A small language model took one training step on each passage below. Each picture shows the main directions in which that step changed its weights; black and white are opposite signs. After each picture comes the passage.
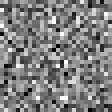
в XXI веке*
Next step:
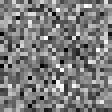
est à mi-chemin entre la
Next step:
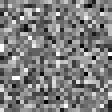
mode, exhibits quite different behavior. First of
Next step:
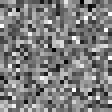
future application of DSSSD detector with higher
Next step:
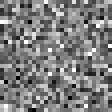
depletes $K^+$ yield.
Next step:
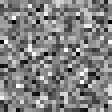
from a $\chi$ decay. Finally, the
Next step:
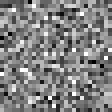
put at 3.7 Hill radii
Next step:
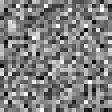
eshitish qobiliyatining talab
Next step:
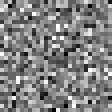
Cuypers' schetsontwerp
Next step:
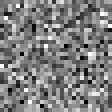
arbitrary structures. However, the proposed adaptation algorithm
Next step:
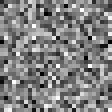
quadrilateral connectivity. The
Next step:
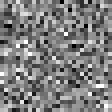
ruhiy va jismoniy kuch
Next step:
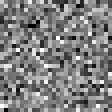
University of Oxford, Parks
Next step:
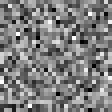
In this Letter we show that a combination of
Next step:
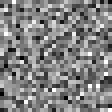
Akteur*innen? -
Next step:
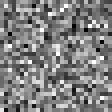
catalogues, constructed using large numerical
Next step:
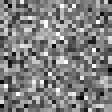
$1$. By doing this aggregation
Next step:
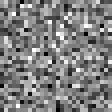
$1.2\%$ density increase compared to the
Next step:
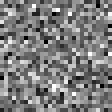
що неодмінно приводить
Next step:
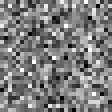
The University of Tokyo, Japan}
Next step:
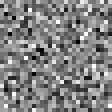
e são responsáveis por estimular
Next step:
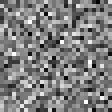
for related com\-plementary studies of the
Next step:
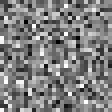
with their designing process and determined the direction to
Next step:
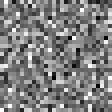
pauvreté monétaire est
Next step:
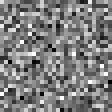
kò sí ifun kan
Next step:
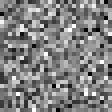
the effective index around the hole, the
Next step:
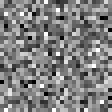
of Bethe and Van Vleck from
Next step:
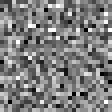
// Вестник Тамбовского
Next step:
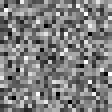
досліджень і публікацій.
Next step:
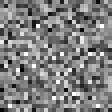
by the internally generated exchange field. We find
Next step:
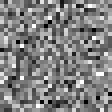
data, decreases exponentially, $\sim
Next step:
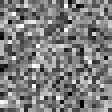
necessary to take account of quantum effects from graviton
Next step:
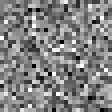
e à capacidade que os animes possuem
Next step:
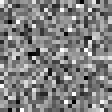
данного региона. В качестве
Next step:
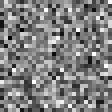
models suggested for these sources. In the
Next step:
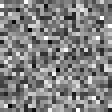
R.K. thank the support from
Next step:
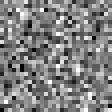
are then obtained by solving numerically the
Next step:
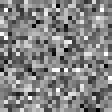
cosmological constant. We shall consider separately the
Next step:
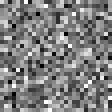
- було оптимально
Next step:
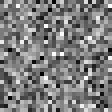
is now practical. This method has been
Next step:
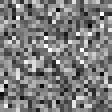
and the solution provided by a linear interpolation
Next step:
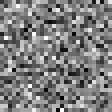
de intervenção. Devecchi
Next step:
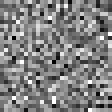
виховних завдань та
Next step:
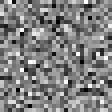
system is always in phase IV, while phase
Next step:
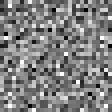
it was sold to Rosenberg and
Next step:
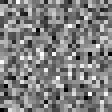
for them. Cooperation between crime
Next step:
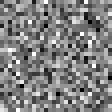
to the central office where the measurements are
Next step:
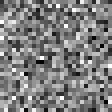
dependence of the Stoner factor as a function
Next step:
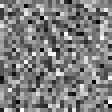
become problematic. In this study, we
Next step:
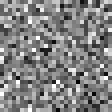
lecture théorique prenant
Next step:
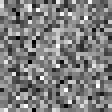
self-trapping gives rise to
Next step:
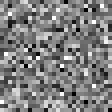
Não Sim Não Sim Sim Não
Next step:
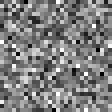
kishi. Tumanda 1 shahar
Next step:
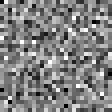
от принятого в обществе
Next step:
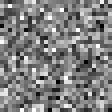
of $d-$wave symmetry. The
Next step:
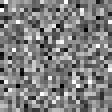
the non-Hermitian models developed in
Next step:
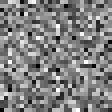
by adjusting the VCSEL
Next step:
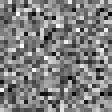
hence using equation (\ref {ddv}).
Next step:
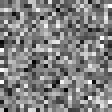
first combination of Tevatron and LHC
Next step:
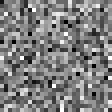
матери. Продукция
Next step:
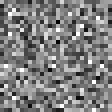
contained in HEASOFT). In
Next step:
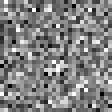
estudo de Moreira e Guarim Neto
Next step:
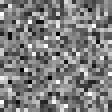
In Section 2, we first introduce the background and
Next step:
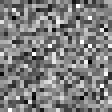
social pact, responsibility,
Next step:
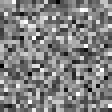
ko‘rsatkich orqali transpiratsiya
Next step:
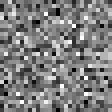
the experimental analyses. We find that the data
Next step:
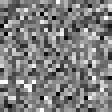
the spontaneous breaking would lead to a
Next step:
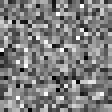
(2019). *Measuring Poverty
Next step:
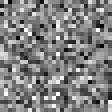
JSON objects that must strictly
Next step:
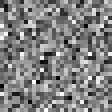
اختیار نہیں
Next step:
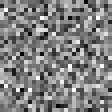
en la adolescencia, por el
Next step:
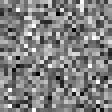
the Hamiltonian vector field of $f$ with respect
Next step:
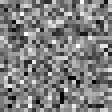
a minimum energy rate $b$ is defined as
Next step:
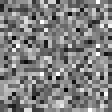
to achieve 100% success rate in passing the
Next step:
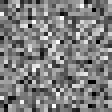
with the only having a lower rank of
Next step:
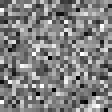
higher (by a factor of $\sim 2$)
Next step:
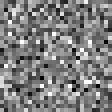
kasbiy muhitning asosiy xususiyatlari
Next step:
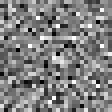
than its retrograde companion and
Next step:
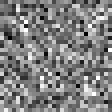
and the injected non-linear sources are represented
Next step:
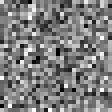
enfoque fonético experimental,
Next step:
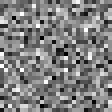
Systems Model (Digital Twin
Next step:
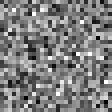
barcha tarkibiy qismlar
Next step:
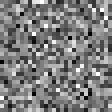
supérieur ou égal à 10%.
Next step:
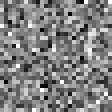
إلى انخفاض التقلب
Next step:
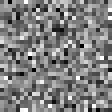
(harakatlar almashuvi)
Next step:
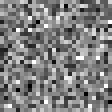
the antenna design, considering the size of
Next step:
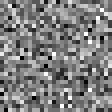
hier nicht gezeigt) und
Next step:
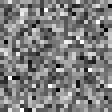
a seminorm $\lnorm{ f
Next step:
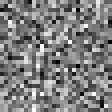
examines the issue of improving students'
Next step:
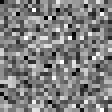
relativa ao controle de validade das
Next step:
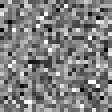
lower hyperfine state to ascertain the
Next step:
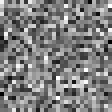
ratio or rejection frequency. N.,
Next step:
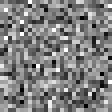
и оптимизируются с учетом
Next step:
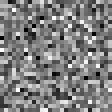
elektronische publicaties,
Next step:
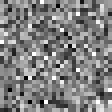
of selected snapshots (ref.
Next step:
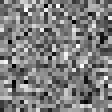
eq.(6) can be rewritten as
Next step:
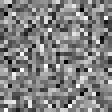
in Zusammenarbeit mit
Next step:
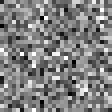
and ions. To set the framework, in
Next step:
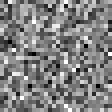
исследований. - Москва:
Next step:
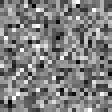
йўқ, лекин
